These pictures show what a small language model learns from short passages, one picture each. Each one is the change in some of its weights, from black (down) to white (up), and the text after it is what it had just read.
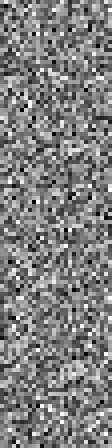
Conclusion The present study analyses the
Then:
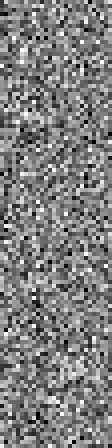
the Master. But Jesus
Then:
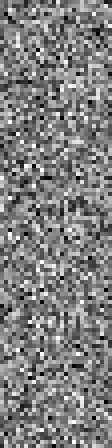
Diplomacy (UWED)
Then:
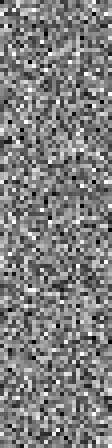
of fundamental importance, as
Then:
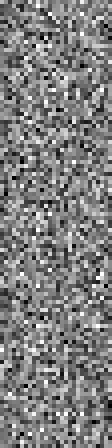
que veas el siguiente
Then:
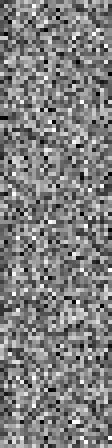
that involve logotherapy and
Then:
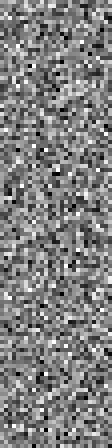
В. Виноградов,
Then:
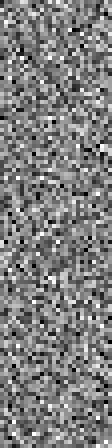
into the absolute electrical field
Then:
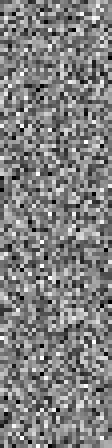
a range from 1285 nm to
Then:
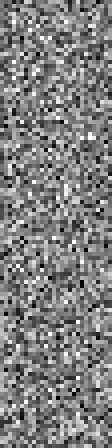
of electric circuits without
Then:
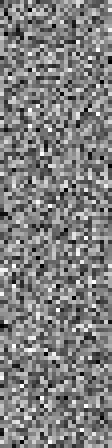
for perpendicular media the
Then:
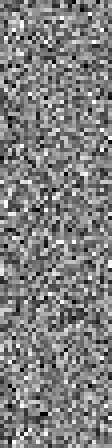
This stage is crucial as it
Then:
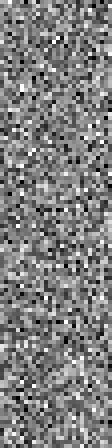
tratamento de distúrbios
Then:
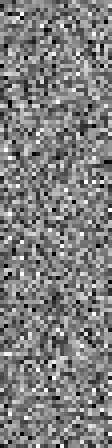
theory. In recent years,
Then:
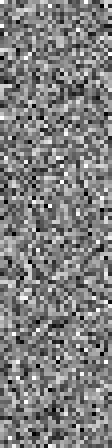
yielded by the multi-frequency
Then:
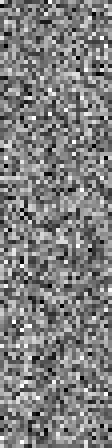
adaptive learning" "Learner
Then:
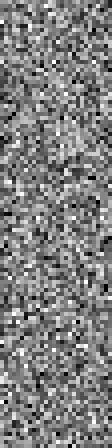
uric acid and VOCs
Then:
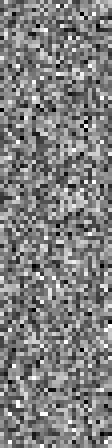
the model.} \label{dop}
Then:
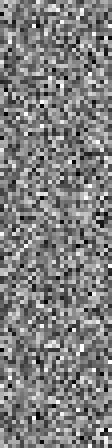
Commun. Mag.},
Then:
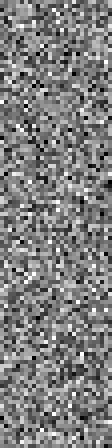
den Transport durch die
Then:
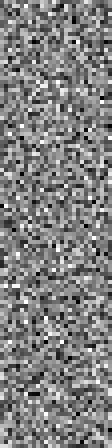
Chen \etal\ predicted flux
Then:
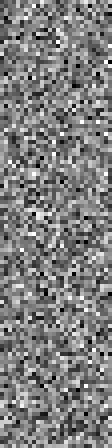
as, the Cape Burks
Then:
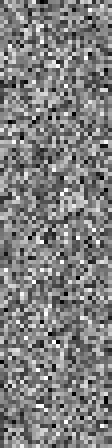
overview of methods and approaches.
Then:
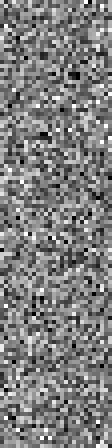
para as gestantes quanto para
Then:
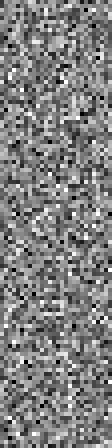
the correct number of connectors
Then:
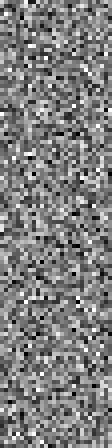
ADMET profiling analysis of
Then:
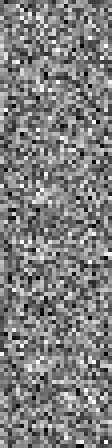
amalga oshirish uchun
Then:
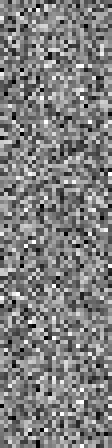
J.P. Chaminade, and
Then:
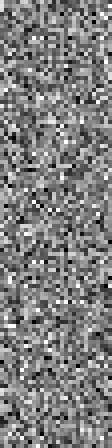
day by day. The smoke
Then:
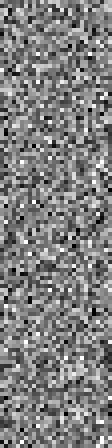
slurry amounts can
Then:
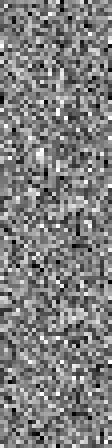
where they can coexist and can be
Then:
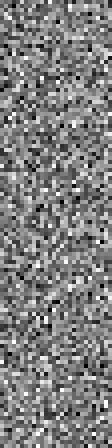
собой; слегка
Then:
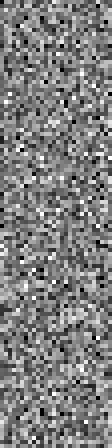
e uma postura política do
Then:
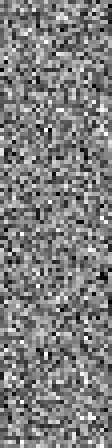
deb o'tirdi.
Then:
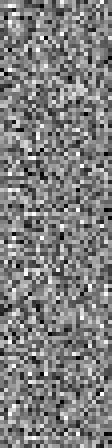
by Johnstone in
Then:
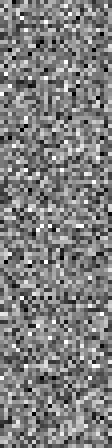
(iv) Likelihood
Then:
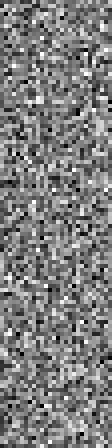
a surprising number show evidence
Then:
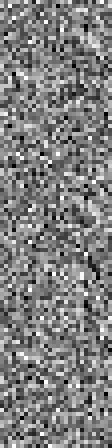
HRCT of the temporal
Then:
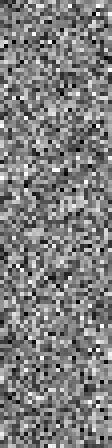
provided that a set of at least three
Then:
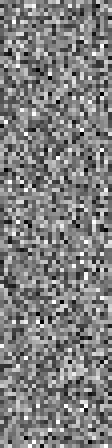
resistivity is found to develop below
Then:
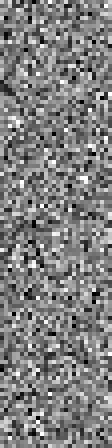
and $C_{2}$ accounts
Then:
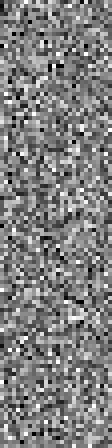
is computed based on the previous
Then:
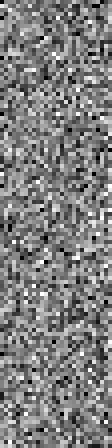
Natural Environment to Confinement
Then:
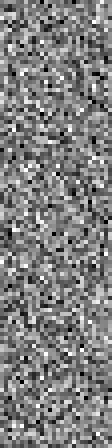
and understanding of human
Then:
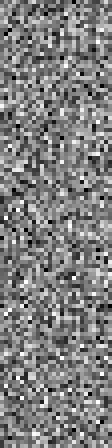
Database, which is operated by
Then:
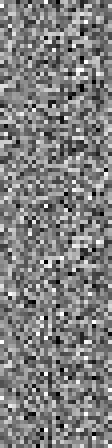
масса 1:1
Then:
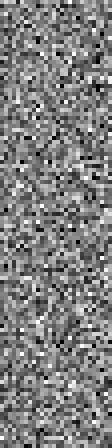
Oklahoma, USA
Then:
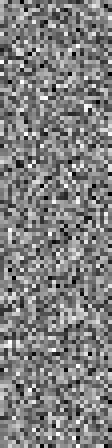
of electron-positron
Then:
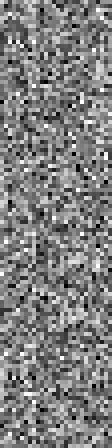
itching, pain, and
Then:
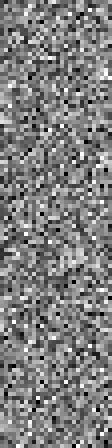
Physics, the University of
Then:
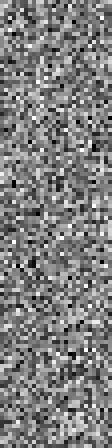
the solvent evaporated. The
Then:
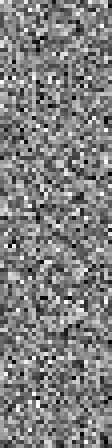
this context, FLOPs
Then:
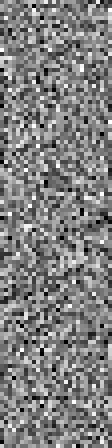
processes responsible for PL.
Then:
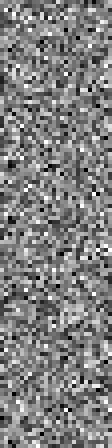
Park in Changsha,
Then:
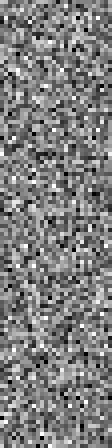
with its working medium and
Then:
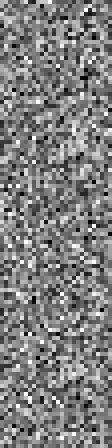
conditional on the selection events and
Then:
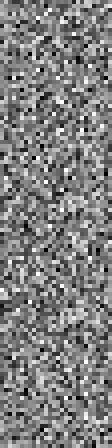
seus conteúdos de
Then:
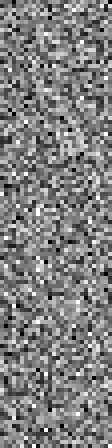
человека к
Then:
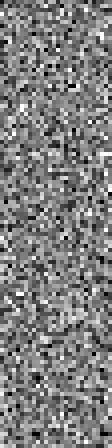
\maketitle The normal form
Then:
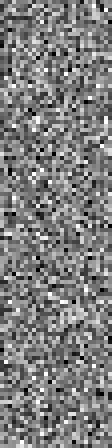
The authors declare that there are
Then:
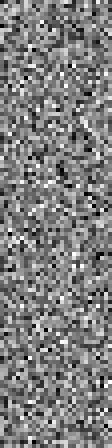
you will see a list of
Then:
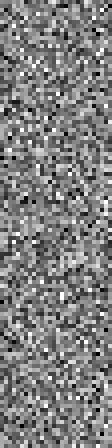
berishini nazarda
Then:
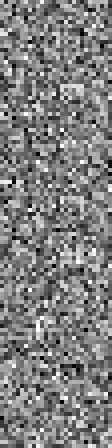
TASK PILOT
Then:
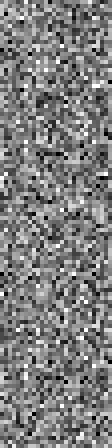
então era necessário que
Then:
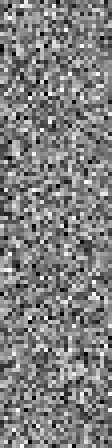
with the limit on the Lyman-beta
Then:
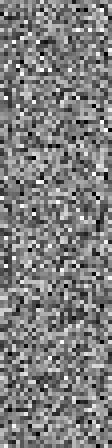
olsa ijtimoiy
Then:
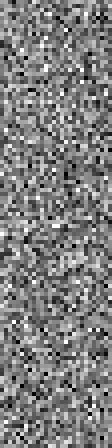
provides a good approximation for the
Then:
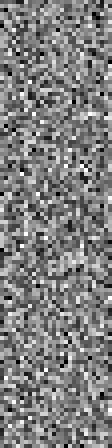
prise de décision
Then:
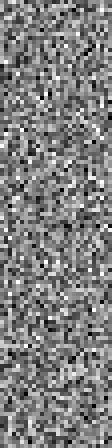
but also its capability to change.
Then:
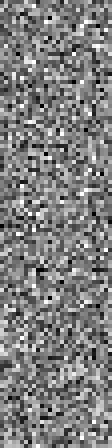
building competitiveness
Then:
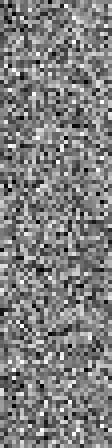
laboratory scale during 7
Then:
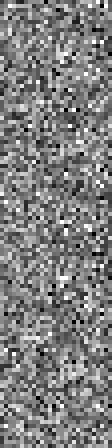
pulse oximetry and
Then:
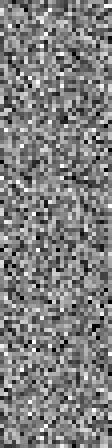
de suporte, a demora
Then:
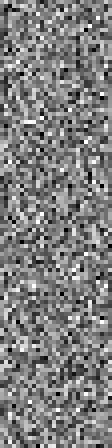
as the Seed Block
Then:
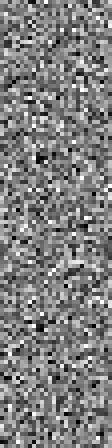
Tree (DT), Naive
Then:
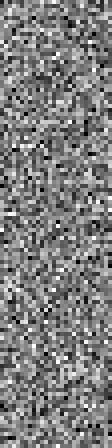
3 days the plants are transferred
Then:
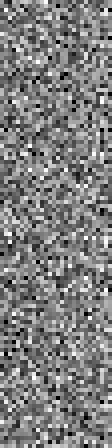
$\phi=\phi_\ast$, the scalar
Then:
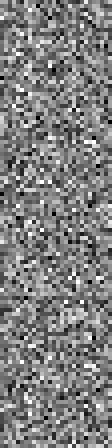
real-time monitoring and
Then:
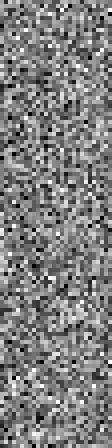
the binding energy. The paper is
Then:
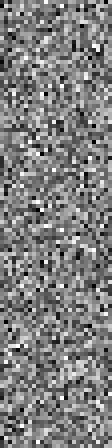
Nutqning tovush
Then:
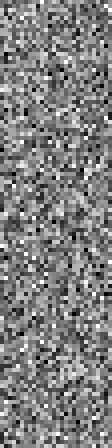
contraprestação pelos
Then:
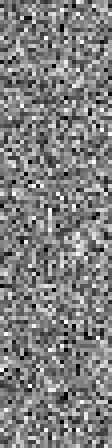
(dashed line, Casoli
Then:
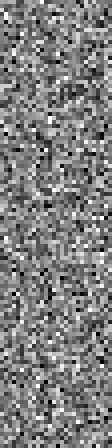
Усл. П.л.
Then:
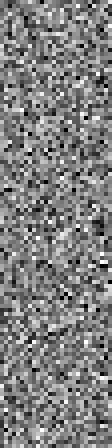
single filled Landau level. The
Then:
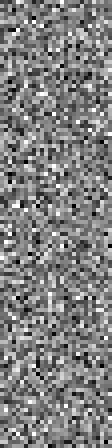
Finally, if $\omega$ is a
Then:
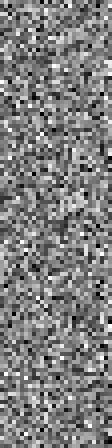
phase, $V_a$. The
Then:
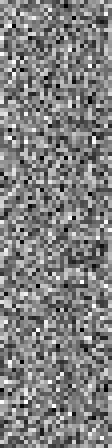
interferem na formação do
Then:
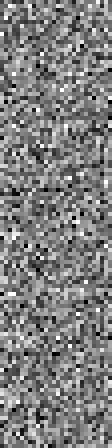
level course only. Given all these
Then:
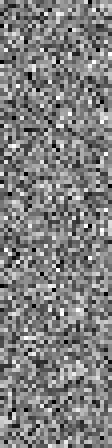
Consolidated Grant
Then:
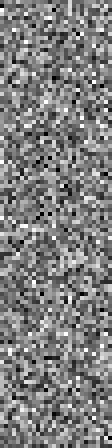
insonning faol faoliyati
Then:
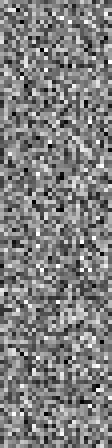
identificados e incluídos
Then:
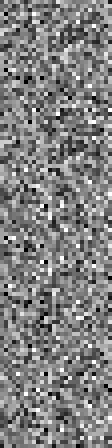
ва жамият
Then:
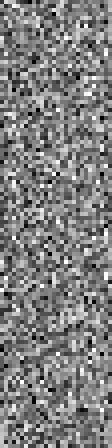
agrees with that seen in the
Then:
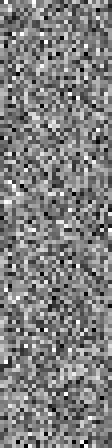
comportamiento e impacto en
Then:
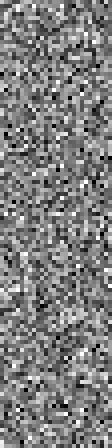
coil at 3° Fig. 3:
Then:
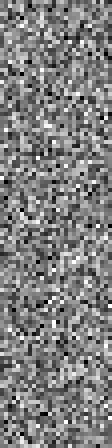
used as aggregates. There
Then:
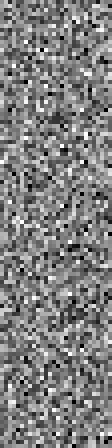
etc, should be educated in his
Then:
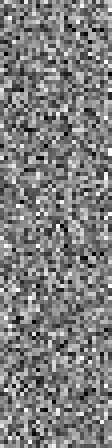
the suggestion that this could be
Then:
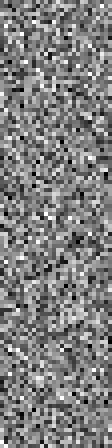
disseminating knowledge and
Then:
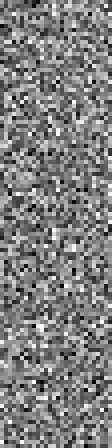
(a) (transition between regions
